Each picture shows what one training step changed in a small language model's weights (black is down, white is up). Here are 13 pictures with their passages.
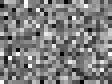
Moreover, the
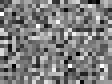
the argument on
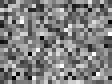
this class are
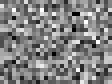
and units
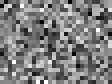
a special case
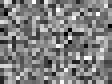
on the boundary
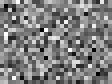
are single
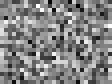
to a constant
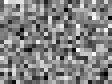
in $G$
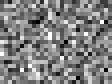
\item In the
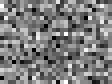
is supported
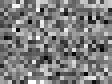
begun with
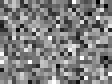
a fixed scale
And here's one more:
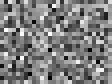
of hyperbolic
